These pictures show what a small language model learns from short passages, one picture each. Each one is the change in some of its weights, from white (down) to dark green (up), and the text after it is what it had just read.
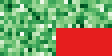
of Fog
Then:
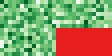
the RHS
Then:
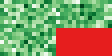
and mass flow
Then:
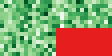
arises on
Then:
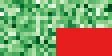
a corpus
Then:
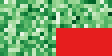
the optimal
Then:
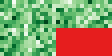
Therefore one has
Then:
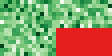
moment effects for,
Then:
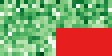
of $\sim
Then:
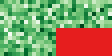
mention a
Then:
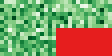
the result is
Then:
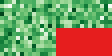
like to know
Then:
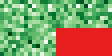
of energy. We
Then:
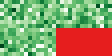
each level must
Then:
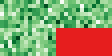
and \bq
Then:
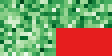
for evaluation
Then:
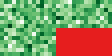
down within the
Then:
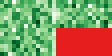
The general solution of
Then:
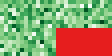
vessel \\
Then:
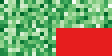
the observation
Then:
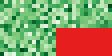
This calibration
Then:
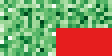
way that
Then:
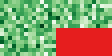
deviations we
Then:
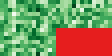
in the following
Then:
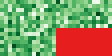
With the
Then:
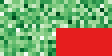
particle density variation
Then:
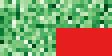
do not expect
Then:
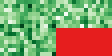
using Large
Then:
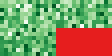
is a measured
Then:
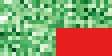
a colinear
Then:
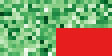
positioned at
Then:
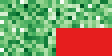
mass distribution with a
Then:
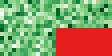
easy to
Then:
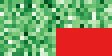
multiplier of
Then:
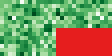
basic processing
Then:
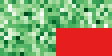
bigger than
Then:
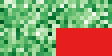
therefore a
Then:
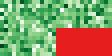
indices. In
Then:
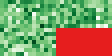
QM for
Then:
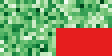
a Gaussian
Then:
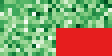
correct those
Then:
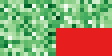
sample, does not
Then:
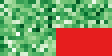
all messages
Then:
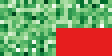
even function in the
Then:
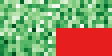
is affected
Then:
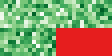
area of the
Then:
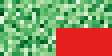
enough to
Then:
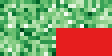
for RNs
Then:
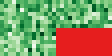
analytically for any
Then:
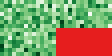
We see that the
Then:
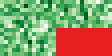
network. This method
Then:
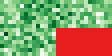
from single chain
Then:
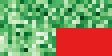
in measurement
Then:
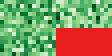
of gauge,
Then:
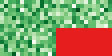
object - spectral
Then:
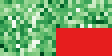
A depiction
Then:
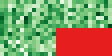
be written
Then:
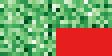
to find periodic
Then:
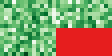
The evaluated
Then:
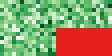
Fig.7 shows
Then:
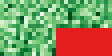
under good
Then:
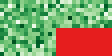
stars in
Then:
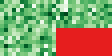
$c$ is
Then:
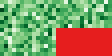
identify that there
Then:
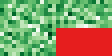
begins to
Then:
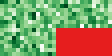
We plot
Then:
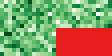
search algorithm
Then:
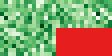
pair to be
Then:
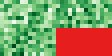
perturbative RG
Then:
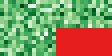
a single training
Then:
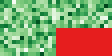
The origin of
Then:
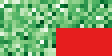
models provide a
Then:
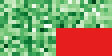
gauge group
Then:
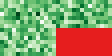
ground state from
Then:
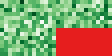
the therein
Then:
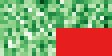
the desired
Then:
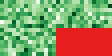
characteristic temperature
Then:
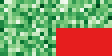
the dark matter
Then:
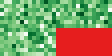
of atoms in
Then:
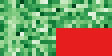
for the fact that
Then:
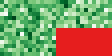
of ICA
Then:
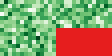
specified range.
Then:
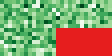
number of fluid
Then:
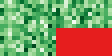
to as the
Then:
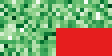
concentration is
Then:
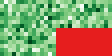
this directly
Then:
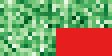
to define
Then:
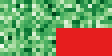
probability of
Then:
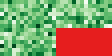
et al.,
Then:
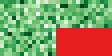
analysis passes
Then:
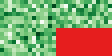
scaling, we
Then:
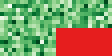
being a
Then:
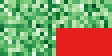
the highly
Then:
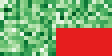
with half
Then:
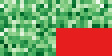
also the flux
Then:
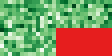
numerical analysis of
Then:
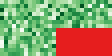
flat band structure
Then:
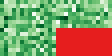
the value $\delta
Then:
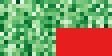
more traditional
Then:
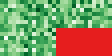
in the frequency
